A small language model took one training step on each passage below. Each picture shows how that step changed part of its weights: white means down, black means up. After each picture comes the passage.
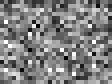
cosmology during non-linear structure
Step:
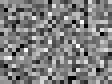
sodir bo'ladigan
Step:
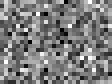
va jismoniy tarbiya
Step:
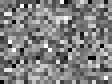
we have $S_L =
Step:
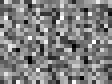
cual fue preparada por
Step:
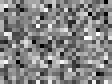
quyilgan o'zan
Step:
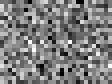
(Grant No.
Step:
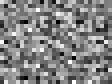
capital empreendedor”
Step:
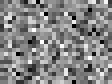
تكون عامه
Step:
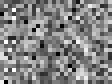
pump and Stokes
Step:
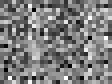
for the future. The present
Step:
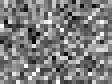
sprawę z tego,
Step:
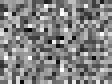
sinusoidal diffraction
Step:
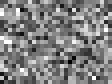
to effective \textit{%
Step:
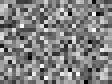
va foiz to'lash
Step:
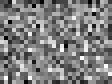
emission over the velocity ranges
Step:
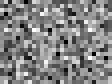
the logarithmic factor.
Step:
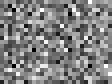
we need to consider the estimated measurement
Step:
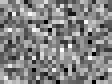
the logarithmic cuts
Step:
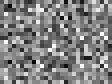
first function called by it is
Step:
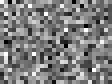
per $\hbar \rt 0$.
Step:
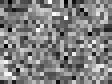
coherent wave function, but a
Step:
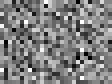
and IWE/ISE
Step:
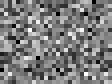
a mean motion resonance and
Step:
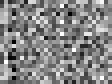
por la combinación de un
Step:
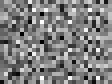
que norteiam o
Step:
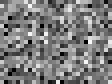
Чернов М.М.,
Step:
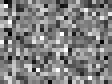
двох мовах;
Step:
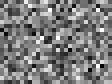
employ the method to treat the two
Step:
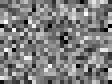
large $x_s$, the
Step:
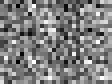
and INFN, via
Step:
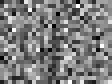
out of each $Q$ and
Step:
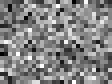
ref.~\cite{es}, and
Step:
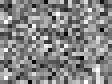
Bottom left: black hole,
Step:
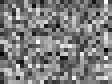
diagonal elements of the system's
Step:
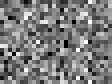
natijalarga erishilgan.
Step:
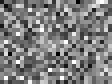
which correspond to the relaxation
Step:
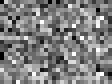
com seus aparatos conceituais
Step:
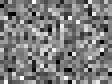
jarimaga tortilishi
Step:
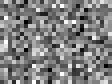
diminuiu cerca de
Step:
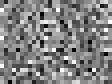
o'rgatish uchun
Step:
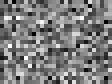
dynamics and thermodynamics of
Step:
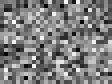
are absorption imaged using a
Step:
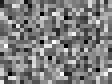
possibilitam maior integração
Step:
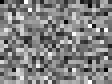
ratio of edges over vertices
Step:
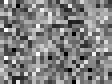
teacher, its role in
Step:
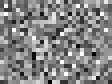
as $\Delta$ is quite
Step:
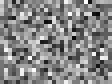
suspensa no ar.
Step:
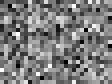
and constitute an essential part
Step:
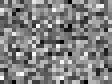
keladi. Sifat
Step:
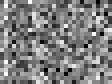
desenvolvimento dessa e de novas
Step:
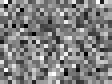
творчості Фернана
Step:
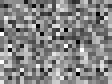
هذه الدراسة
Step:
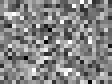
Error-bars show the
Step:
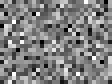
darslar muhim o'quv
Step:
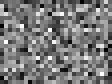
not changed with respect to what
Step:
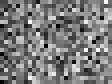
We have tested the method in
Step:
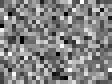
but a far more challenging
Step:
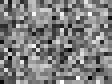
values, as a function of distance
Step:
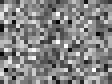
ser revestida com
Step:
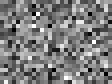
talabalarning ilmiy tadqiqot ishlarini
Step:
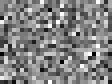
să se aplice cel
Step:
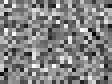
A scoping review.
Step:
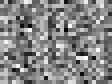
de Livre Comércio
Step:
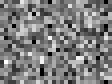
Respublikasi iqtisodiyotining
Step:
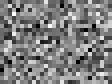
extrapolation error and local
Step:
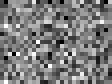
ham bilim berishga
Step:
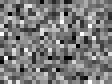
miR156 ailesine
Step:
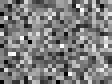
{\bf Strings and the
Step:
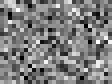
gradiens módszer
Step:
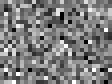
grown graphene. We used
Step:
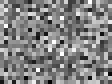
shakllar yaxlitlik
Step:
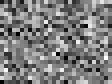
of a solid on the size of
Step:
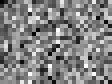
One of the most striking
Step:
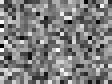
\caption{The Page curve
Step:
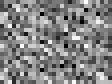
uma em quatro mulheres foram
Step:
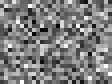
temperature-independent within the
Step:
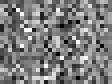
is therefore a tool of choice
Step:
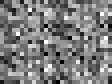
of this quantities from the constraints that
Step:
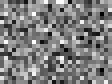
ms pro Transaktion),
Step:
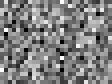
de transporte. Seu
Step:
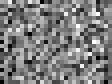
Perbedaan signifikan dalam
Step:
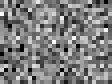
addressed. Indeed,
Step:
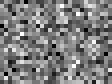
title vectors into a combined
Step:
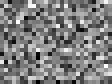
remain below the BBN
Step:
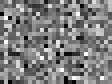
через социальные
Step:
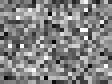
phase noise of the OMOs
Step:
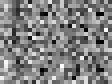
v slovenščini s
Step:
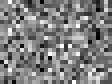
nasıl bozduğunu
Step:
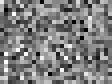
discussion had laid dormant
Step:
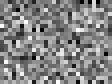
representative of trans-Fe element
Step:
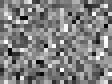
их личные чувства
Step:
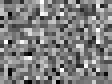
H^2 \right)
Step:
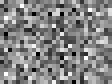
near the quark Fermi surface.
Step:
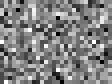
mavjud. O'sha
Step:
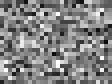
wavelengths, leading to a
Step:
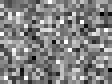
| HW/SW system
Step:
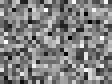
e.g., AGNs the distribution
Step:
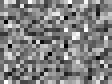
иншоотлар ўша
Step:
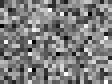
if the cardinality
